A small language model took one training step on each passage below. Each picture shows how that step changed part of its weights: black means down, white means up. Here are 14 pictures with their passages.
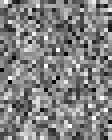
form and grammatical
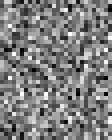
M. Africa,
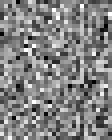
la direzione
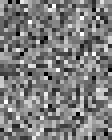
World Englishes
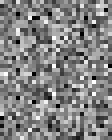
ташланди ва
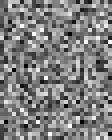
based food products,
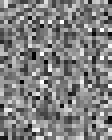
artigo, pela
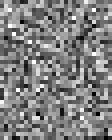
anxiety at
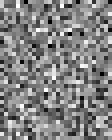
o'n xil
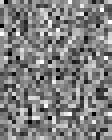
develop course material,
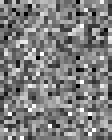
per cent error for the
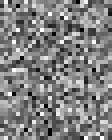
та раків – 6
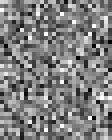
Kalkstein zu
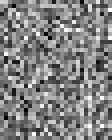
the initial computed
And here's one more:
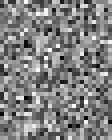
que a fragmentação
